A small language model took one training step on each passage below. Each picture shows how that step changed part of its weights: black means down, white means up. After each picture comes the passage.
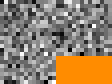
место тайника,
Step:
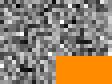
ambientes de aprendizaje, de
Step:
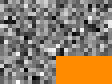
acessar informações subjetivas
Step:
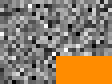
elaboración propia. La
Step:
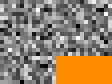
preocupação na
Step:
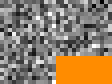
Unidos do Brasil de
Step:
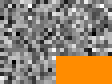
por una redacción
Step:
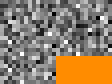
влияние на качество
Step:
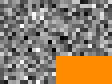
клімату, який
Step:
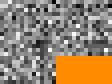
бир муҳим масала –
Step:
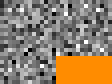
tadqiqot natijalarini interpretatsiya
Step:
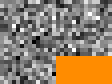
S., Mery
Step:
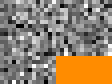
aumentada, *big
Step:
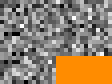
oshirish, xalqaro audit
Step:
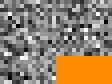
Der Nachteil
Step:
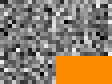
“Evasão dos
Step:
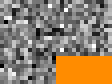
amo en pañales
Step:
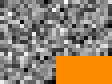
– tarbiyaviy masalalar
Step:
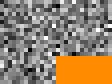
modo, la tasa de
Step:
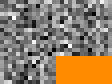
Polindes Desa
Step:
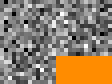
ideário moderno.
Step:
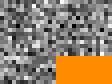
knowing one soil
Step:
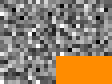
automóvil, y
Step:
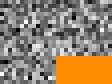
юридик университети
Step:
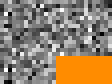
этиш ва бошқариш
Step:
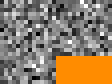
des alternatives et des
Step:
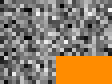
L'intensité de
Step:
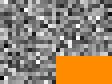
навчання та інформування
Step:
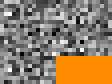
of management in the modern
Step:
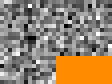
отмечает, что
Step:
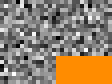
tanlagan fanlar
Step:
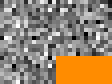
stawiany jest
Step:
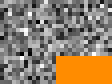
bu hizmetleri
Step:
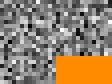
los autores presentan una
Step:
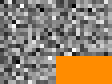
Cuceu pe
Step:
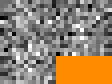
تا این ارتباط
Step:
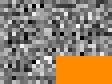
на території
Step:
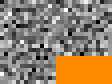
However, the
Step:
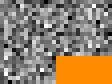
орган предварительного
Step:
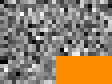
*zona proximei
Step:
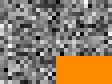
sistemului politic este
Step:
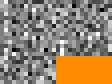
dos outros e os outros
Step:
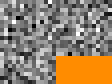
olib borish tilshunoslik
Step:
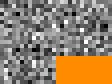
uso de tecnologias e à
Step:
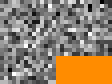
usaha dengan risiko lebih
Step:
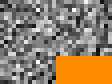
Timu. The
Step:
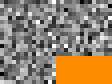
'zbek va ingliz
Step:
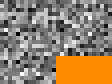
вопросы формирования у
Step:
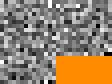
die Frage nach der
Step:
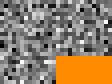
законодавства на розвиток
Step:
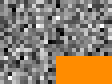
dori vositalari
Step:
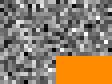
ulus tarixi,
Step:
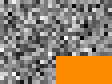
care plânge/
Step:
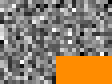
estrecho con las
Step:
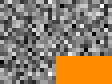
nada el interés
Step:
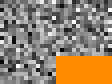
ohangi shu
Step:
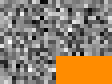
the present society, the
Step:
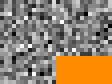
o'rni va
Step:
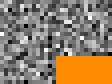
относительно контрольной
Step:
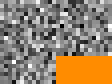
consisted of 87
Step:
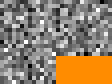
dan pembagian.
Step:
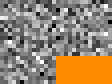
chiqarish hajmlari va
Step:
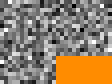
omillar (antropogen
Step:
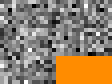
seu quadro equipe
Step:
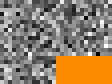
são definidas. A importância
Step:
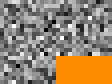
bilan birgalikda,
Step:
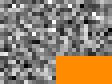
prensa como fuente
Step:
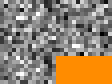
telah ditentukan secara
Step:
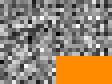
улуғлаш ва
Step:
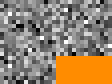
000 Hz dan yuqori
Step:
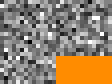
nineteenth and
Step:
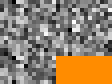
va uni boshqarishning nazariy
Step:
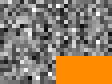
markali separator
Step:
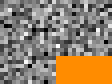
Estados Unidos ao longo dos
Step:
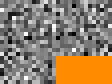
inteligência artificial
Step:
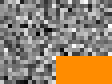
beserta bangunan di
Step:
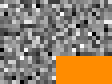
au asigurat formarea
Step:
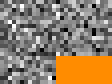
sorgulayan bir
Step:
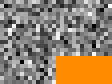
Stufe 0:
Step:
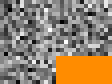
significa que la sociedad
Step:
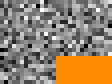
plataforma y género al
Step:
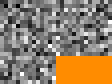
A arte da pesquisa em
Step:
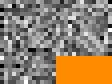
à intriguer dans
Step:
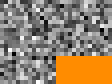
1,8 donani tashkil
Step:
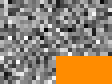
etmoqda. Shuning uchun
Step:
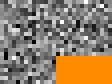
Verder moeten de
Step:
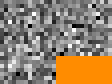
tajribalar Hilton
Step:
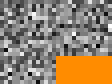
медицинский институт
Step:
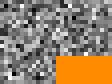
Corporativa. -
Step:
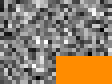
de la société et
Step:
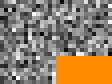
“Her şeyin
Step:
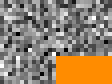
formados sobre a relação do
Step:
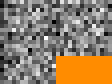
quédense en la
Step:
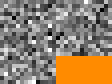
em francês
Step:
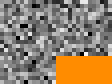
kegiatan yang ada
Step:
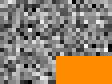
folgende Ziele
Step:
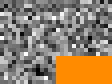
and energy Some key
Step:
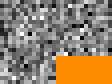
де в середньому
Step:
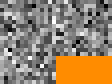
de Pesquisa em
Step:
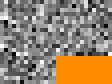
nutqi ravelashishi
